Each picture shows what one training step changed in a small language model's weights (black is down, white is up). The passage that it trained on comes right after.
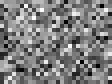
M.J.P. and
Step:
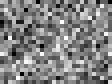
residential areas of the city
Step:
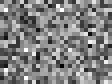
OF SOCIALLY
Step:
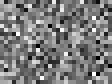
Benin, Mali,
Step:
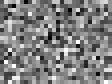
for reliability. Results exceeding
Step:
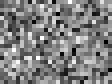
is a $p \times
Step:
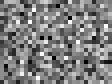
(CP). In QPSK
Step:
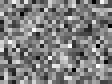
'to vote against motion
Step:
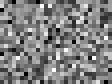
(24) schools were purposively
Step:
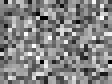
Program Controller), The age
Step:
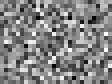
Raxit asosiy kasallik
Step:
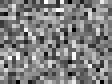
игроков на данном
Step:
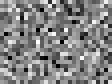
of a religious orientation
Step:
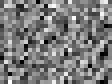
free (\bullet)
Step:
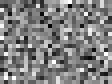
más de 350 entidades
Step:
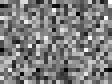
incidence (purple and
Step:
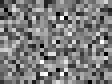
thus locally determining a decrease
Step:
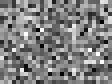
various museum positions in
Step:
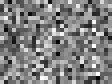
is list of release date
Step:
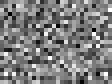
the assessment of fracture probability in
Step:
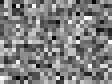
A novel design for low power
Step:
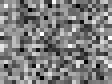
majority have resumed their
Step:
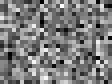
Сино выходит
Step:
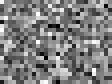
aspects very frequently Factors
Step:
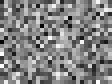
a cura di A.
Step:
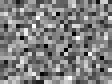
backgrounds. There is a
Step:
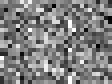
empresa ficará
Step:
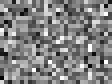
algorithm serves as an alternative to
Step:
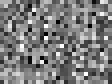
wind (tipsy or
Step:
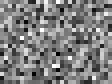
is valid for arbitrary
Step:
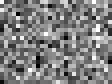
ao pensamento, percepção,
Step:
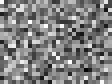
the first change of the VAC
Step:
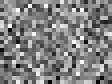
el transcurso mismo
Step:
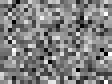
como essa, associadas à
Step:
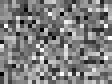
change in values, thus, the
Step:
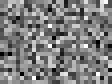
de los conocimientos
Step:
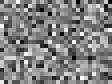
crítica atenta e
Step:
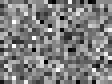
in relation to the first of the
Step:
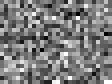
It consists of creating a
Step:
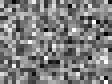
Wherever applicable,
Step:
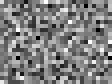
бачення з конкретними
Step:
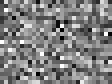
finite abelian group G
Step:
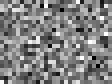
Barnoxon Adxamovna
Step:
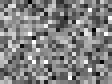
1 jamg‘arma 27
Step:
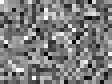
patients in terms of (a)
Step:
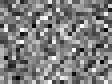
leadership since the advent of
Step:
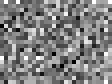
research aims to obtain a new balance
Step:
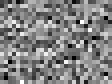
e profissionais de todo o
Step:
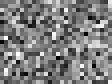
managing hypertension through
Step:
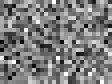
2. Syngenta
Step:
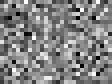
(Provincias de
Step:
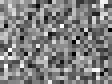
maintaining water quality. In another
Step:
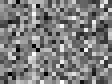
the domestic goods system but created a
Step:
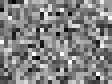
saturation line increases rapidly
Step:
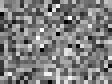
design with three replications and
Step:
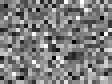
très disponible pour
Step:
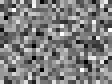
the following salient questions: -
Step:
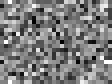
Measurements with a
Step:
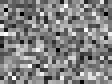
pie chart depicting
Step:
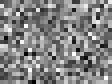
l'usage], mais
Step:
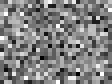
uitsluitend in
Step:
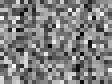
opportunity for growth and learning.
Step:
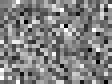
compounds. Hence the ease
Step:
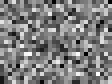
fait en ces termes
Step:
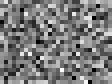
أو سيرًا
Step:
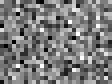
Конституції України та
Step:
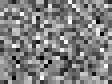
up to the first stages of the
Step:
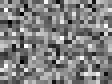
size is only allowed to
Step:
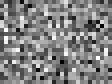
soil formation, principally by
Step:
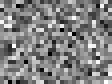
the BCG vaccine
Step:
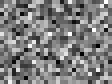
of six genotypes were
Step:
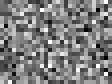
stability. Examples were provided
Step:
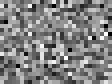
прокуратури в
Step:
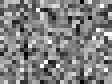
como a dança, a
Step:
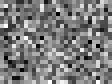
has become of paramount
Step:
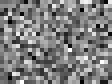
Gender STI interview report to
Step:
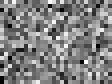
durante el ciclo del
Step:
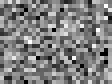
Marine Surface Vehicles
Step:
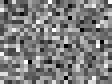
of Human Relation. 1.
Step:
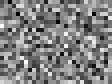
as presented in [32] and
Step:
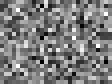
como son la fibra de
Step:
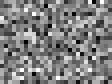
- MA’NAVIY
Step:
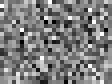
with human thinking abilities,
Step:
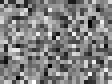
vast majority of SWs
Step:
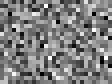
as the dental material can be
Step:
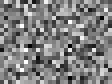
We could have looked back at
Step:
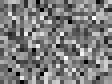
había dicho en el
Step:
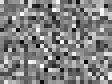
em uma conexão entre a
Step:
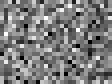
Тиллаев Х.
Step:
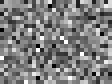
US market, the market was
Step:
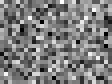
ESG risk rating, seconded
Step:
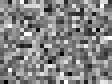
de quatro a seis
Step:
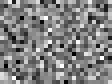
of manuscript content and
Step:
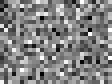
Smita Chaturvedi
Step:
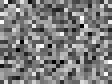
including a multichannel
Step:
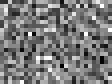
influenced by dietary different protein
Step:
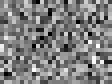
erkinligi, ichki
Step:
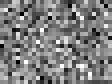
testing processes, leading to more
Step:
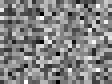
work motivation, are variables that
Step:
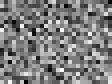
Testemunhas de
